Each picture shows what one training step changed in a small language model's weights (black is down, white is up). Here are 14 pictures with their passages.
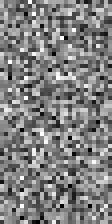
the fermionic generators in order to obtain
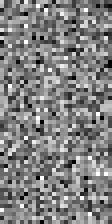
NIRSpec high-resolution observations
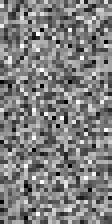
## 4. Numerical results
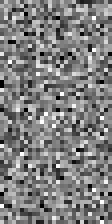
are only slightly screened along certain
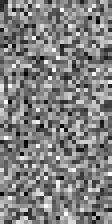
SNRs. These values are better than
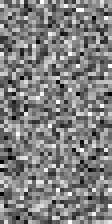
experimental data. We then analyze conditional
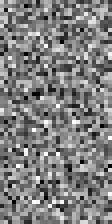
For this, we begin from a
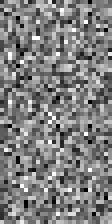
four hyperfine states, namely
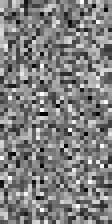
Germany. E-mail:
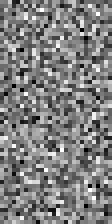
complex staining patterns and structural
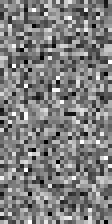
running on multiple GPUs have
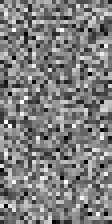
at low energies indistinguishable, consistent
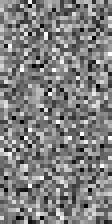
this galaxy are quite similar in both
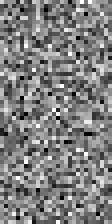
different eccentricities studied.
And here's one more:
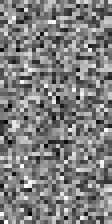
representation of gauge theory amplitudes, introduced
